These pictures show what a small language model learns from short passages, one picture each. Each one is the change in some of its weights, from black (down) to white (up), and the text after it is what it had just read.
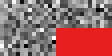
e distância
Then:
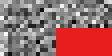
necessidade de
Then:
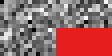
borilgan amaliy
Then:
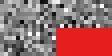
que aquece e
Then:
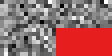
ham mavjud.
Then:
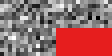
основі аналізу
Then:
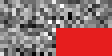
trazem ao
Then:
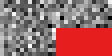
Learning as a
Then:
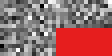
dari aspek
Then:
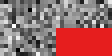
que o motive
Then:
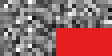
deb atalgan
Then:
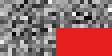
він може
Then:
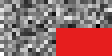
что в таких
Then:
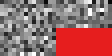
їх аналіз.
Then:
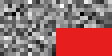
deb topiladi.
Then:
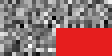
development of a
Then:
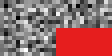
в душе
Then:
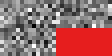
do projeto
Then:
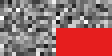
case if
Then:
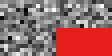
o nim.
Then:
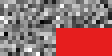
de água da
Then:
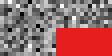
de productie
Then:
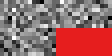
iqtisodiyotining va
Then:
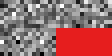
el relato que
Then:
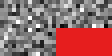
sodir etgan
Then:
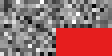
compra de
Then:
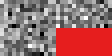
tratamento com
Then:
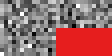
проблемы системы
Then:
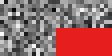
é a media
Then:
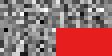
7. Her
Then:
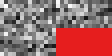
avances y
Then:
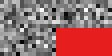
the implementation
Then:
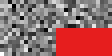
позиций и
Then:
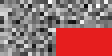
yordam beradi.
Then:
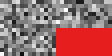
the conditions of
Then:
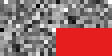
individua nel
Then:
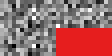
состав которого
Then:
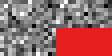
cuidado de
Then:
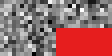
tarbiyaning maqsadi
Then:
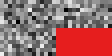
pode estar
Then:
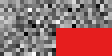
do estudo:
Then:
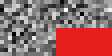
сўм 3
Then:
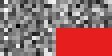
madaniyati darslarida
